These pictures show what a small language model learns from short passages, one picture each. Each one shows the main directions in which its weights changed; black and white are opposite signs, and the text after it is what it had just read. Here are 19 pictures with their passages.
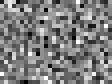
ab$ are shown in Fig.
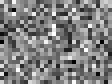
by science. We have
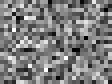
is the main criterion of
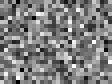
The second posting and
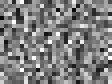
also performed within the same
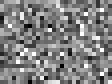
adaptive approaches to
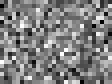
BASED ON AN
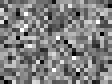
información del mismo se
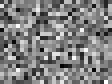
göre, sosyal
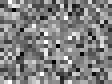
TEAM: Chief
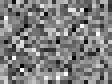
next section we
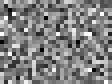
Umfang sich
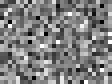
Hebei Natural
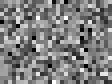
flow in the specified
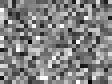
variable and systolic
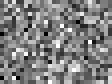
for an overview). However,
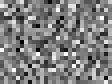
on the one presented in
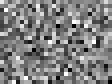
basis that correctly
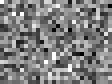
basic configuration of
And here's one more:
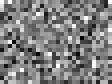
specifies the variational
